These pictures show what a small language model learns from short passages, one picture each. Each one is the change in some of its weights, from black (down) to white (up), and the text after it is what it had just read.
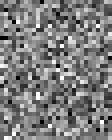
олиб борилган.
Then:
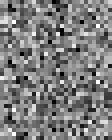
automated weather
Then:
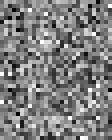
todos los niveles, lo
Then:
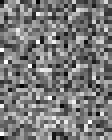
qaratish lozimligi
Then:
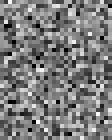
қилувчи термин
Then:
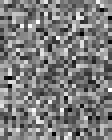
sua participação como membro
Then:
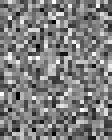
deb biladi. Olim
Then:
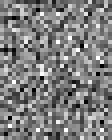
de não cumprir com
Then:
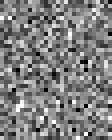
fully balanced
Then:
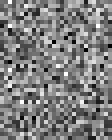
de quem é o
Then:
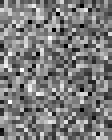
trabalho. No estudo foram
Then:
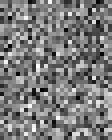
por meio de uma revisão
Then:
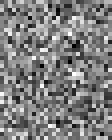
Rahman M.
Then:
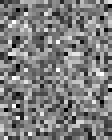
(relega il
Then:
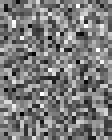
do Campo e
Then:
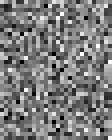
PPR” ou
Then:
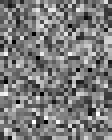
mahoratini hosil
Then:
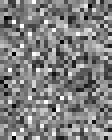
children, as
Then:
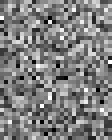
ommaviy axborot
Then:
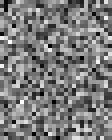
belgilaridan biri
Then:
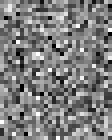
and nursing .
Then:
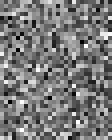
материалов по применению
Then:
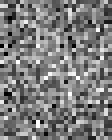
ва усуллари.
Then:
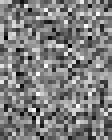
- Restauro e
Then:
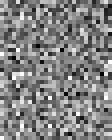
FORMATION OF
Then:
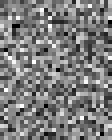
відповідними класами
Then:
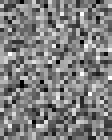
profundo e significativo.
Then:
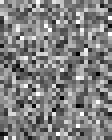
formalizm nimadan
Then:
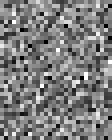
abertos fora da
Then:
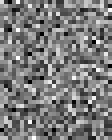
margin keuntungan
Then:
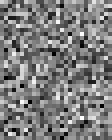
produção e acesso da população a
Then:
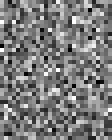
bibliométrico para
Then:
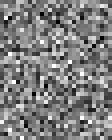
para o tratamento. A
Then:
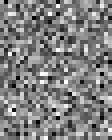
la palma africana
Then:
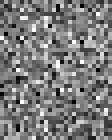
Changing World of
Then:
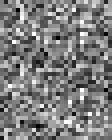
mavzu bo'yicha
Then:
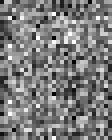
o'quv yurti
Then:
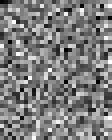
de la pieza principal
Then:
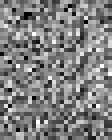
por qué temer hacer
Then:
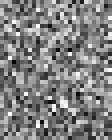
Суюнова, Н.
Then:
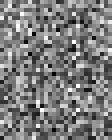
qizi Urganch davlat
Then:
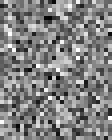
G., MÜHLE
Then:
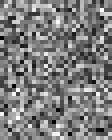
o de analisar os
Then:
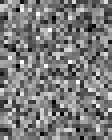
globallashuv sharoitida
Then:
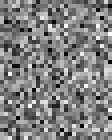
la posibilidad de establecer
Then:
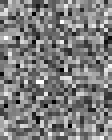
tadqiqot ishlarimizda
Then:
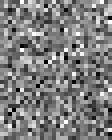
reals i sostenibles en
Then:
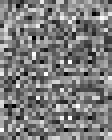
și de familie care
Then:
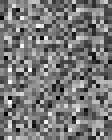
amalda o'z
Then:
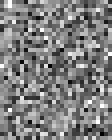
A., et al.
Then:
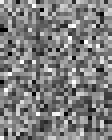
та цифрові
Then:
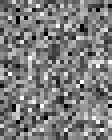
a la ejecución de
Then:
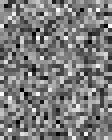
aula - A sala de
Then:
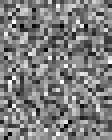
trabalhar essa temática entre
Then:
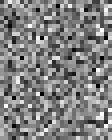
important in the prevention
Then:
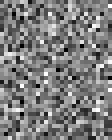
pode ser reescrito
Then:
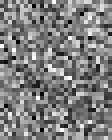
intellektual mulk
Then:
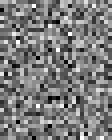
los modelos educativos, el
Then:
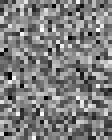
Termiz State Pedagogical
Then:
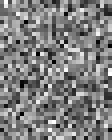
pode não aceitar...**
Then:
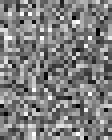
die Einmündung
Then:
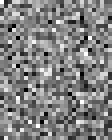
diterapkan oleh para
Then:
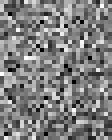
poate scoate la
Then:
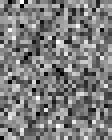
ruh yoki tabiat
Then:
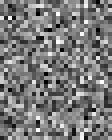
se usan los métodos
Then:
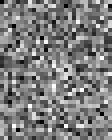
Они отражают
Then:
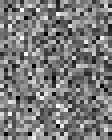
considerado um preditor
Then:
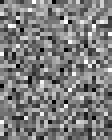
Introducción: Cuando
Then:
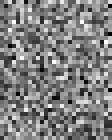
mehnat faoliyatiga
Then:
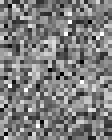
В зависимости от
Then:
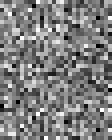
jarayonida tarjimon
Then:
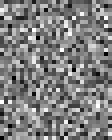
des clients suivent
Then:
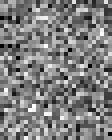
30. Усаров
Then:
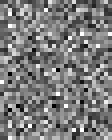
isso o profissional formado em
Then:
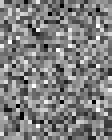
and dissertations
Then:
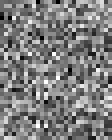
Институт аренды
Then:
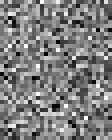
90-х годов
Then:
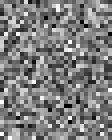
Conclusões Após todas
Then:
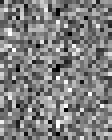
Yusupova S.,
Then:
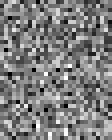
haben einen langfristigen
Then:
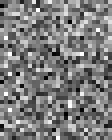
aytishimiz mumkinki,
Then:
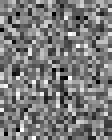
of consciousness
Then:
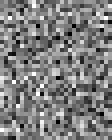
Museum Sammlung
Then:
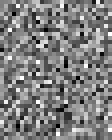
Java teríamos um
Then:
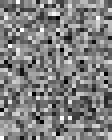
succesului său
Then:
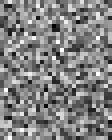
caracteristici ale
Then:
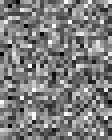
pe creier toată
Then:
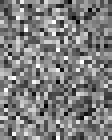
шумом, у
